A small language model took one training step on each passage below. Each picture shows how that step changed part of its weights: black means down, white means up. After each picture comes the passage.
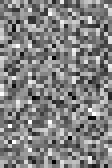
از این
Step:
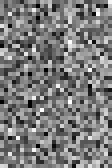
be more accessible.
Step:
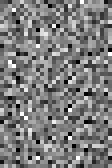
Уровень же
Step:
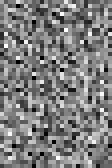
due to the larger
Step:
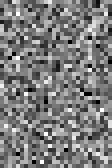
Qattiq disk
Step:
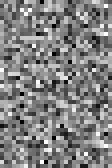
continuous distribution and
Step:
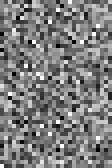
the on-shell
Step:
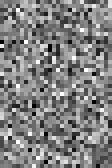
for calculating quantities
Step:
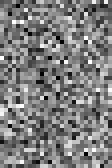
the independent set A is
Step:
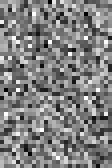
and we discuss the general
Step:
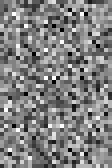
in the QCD context
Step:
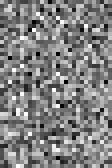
automatically follow,
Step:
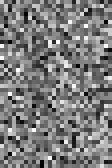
be the major contribution
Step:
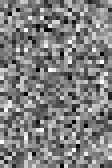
in a not very distant
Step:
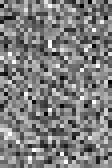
absorption cross
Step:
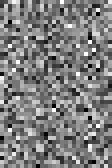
rBST, uma
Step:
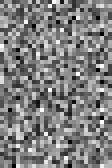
réussit ainsi
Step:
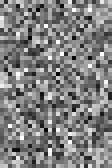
which are anchored on
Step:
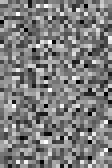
описать его
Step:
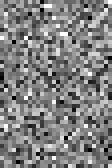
применение АС
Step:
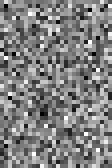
the different system sizes.}
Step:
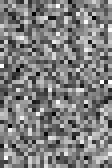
sensitivity to
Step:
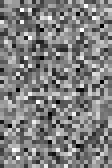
hard components between the
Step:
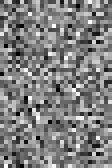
& Rogers, M.
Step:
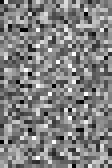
ва тўланадиган
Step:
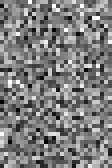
taksiga boring.
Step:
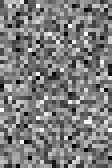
изобутилена с
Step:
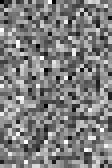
transformatsiya bilan
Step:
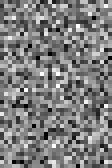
state of the two-level
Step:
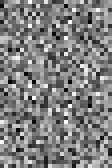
displays 2D
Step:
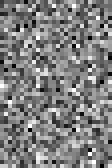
ventes, elle
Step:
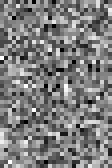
limiting procedure.
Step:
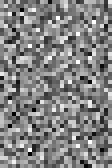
țări au decis
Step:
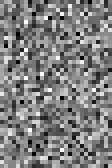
cavity method in finite
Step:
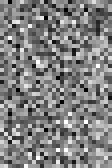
In the present study, we
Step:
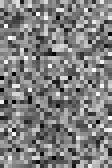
because they cannot
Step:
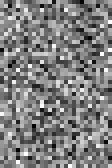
specific government
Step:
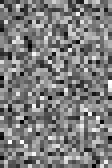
jalb etiladi.
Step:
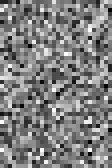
$\omega(E)$ of the
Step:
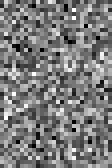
parametric models may often be
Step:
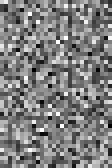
This infinity arises
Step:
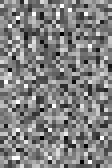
initial conditions are
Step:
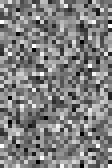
$ shown in blue where
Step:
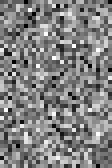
for Intelligent
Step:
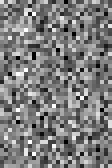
rods with square
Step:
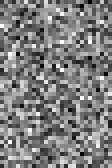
circular field of
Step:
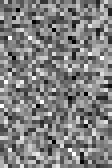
been introduced in the
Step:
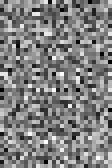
suatu unsur
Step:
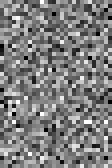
для зупинки
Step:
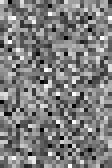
temperature is 20 nK as
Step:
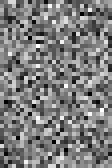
In reality, however,
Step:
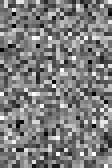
even more severe if
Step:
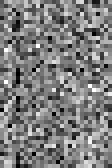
Century. –
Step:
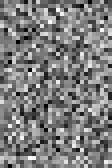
system cards are being
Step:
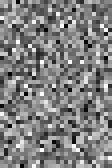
an example, graphene
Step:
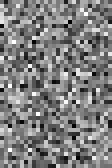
coincide with the
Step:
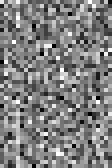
QCD contribution to
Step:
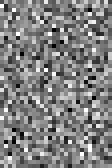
Twitter gibi
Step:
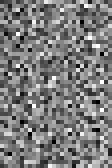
ham salbiy
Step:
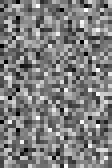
Aralov, M.
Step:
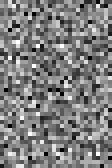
pela ascensão
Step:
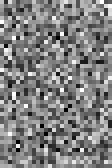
thus may be room
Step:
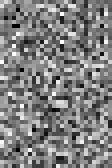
dimers within the
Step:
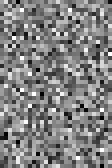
com a vigência
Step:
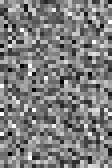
% Commons.
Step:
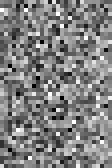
The statistical analysis included
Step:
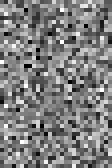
operator as a feature
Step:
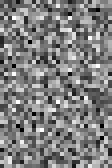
of middle and
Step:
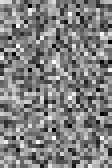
basic mode of deformation
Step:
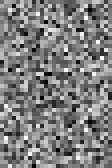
study nonlinear processes
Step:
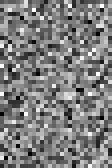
authentic (not
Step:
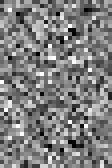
in order to unveil,
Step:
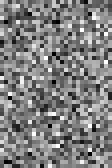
the $B$-band and
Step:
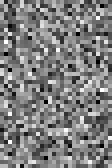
a população. A
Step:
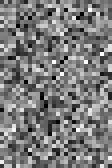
are inherently rich
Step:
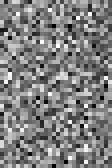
in terms of TOF and
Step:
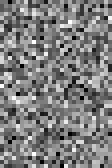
and another higher
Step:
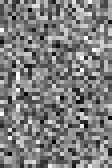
handled and will result
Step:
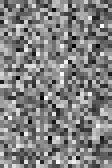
which infinitesimal
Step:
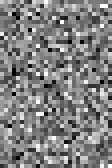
de impuestos,
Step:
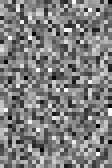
Illinois Space
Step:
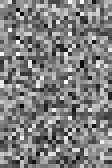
controllers are not
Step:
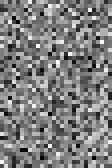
${\cal I}$. This is
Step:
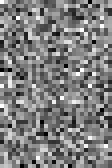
mayor confusión en el
